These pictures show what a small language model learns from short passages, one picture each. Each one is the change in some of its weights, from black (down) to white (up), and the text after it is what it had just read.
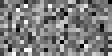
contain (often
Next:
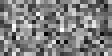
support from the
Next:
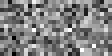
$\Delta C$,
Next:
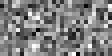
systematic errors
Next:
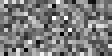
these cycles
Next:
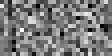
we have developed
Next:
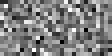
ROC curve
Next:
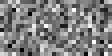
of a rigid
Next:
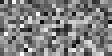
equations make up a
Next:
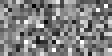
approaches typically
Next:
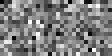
and access provided
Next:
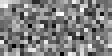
Viola and
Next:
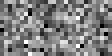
the predicted activity
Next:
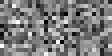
cases as seen
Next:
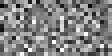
accurately describe
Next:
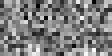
events, in which
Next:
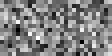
in the bulk
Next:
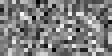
state, the value of
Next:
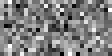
second plume
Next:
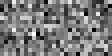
the system, as it
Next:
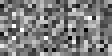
to be able to
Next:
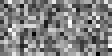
from capture by
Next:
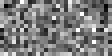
is not a seed
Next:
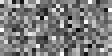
second order and first
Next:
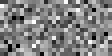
NOC & &
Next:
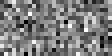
great interest.
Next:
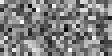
wave function induced by
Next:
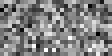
asexual model
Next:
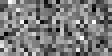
then modelled with
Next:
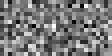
here we see that there
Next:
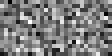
In both cases we
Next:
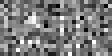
analysis. In this
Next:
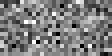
CDF measurements.
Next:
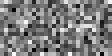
from beyond the
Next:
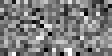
the plant),
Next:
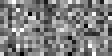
with a relative
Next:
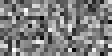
windup in the
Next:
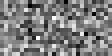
Base Page
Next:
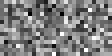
the slope
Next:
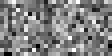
with an amplitude of
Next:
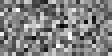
that of simulating
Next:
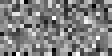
we assume a
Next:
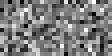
observed today.
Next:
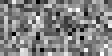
sBH we therefore
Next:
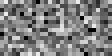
belief that a
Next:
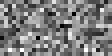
new density could also be
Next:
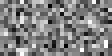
evolution equation for ${\cal
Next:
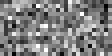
is sphere solution
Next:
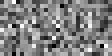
parameters $\bed$
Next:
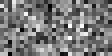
is taken into
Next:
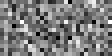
which together
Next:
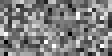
in the xenon
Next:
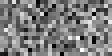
FT0, the
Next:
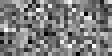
with the six
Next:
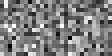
use this information to
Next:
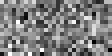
on the superposition
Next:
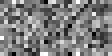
a particular experiment
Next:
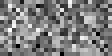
mean and variance of
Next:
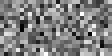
existence of species
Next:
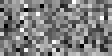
when CFs are
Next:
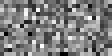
to usage of
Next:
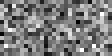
experimental observation.
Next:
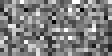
forms a positive
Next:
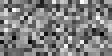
determine that the single
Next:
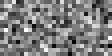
such that $$
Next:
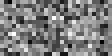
Sitter spacetime
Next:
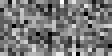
and there is no
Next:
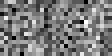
reference frame.
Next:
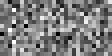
compare it with the
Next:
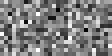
tends to
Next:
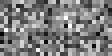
in the efficiency
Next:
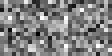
we now know that
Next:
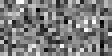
not intersect.
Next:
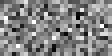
The matrix element
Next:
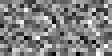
FP Dirac
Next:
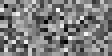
right [even
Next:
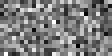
the dilemma in
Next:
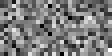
chains) shows
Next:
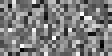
becomes more
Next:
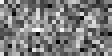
except for the
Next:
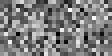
in the HF
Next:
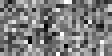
the 0.8 phase
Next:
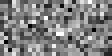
bright siren
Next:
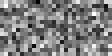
bias in the
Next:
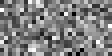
model-- $\ln
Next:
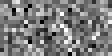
the metastable
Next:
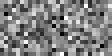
sample without losing
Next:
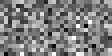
in a factor of
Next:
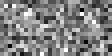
exact phase diagram
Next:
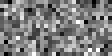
of scatter is,
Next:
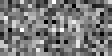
be put in the
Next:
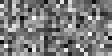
deep layer.
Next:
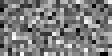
which will produce the
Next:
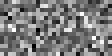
trap, the
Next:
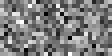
necessary to
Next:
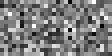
engagement and
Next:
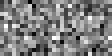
functions belonging to
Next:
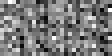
ordering. In this
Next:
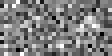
components. The estimators
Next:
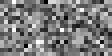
a small size of the
